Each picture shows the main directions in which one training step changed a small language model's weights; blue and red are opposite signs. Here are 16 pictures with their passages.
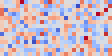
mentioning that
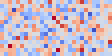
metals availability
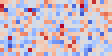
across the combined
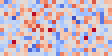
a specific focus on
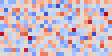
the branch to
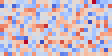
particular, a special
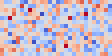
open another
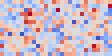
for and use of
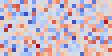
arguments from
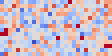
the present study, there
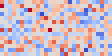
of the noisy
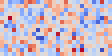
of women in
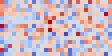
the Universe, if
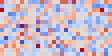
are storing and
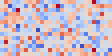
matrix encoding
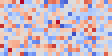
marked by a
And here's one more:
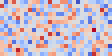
the baseline.
